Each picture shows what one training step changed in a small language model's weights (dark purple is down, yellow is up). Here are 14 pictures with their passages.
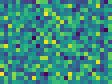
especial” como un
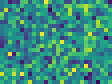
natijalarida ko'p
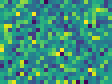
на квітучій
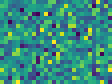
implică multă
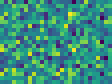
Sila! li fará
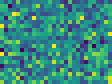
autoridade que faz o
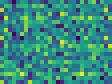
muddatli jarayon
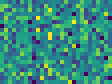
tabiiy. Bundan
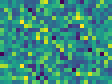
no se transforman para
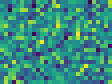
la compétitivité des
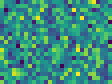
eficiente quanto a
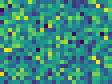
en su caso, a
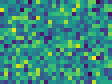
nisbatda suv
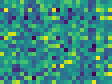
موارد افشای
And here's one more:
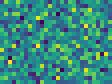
implementação de políticas que
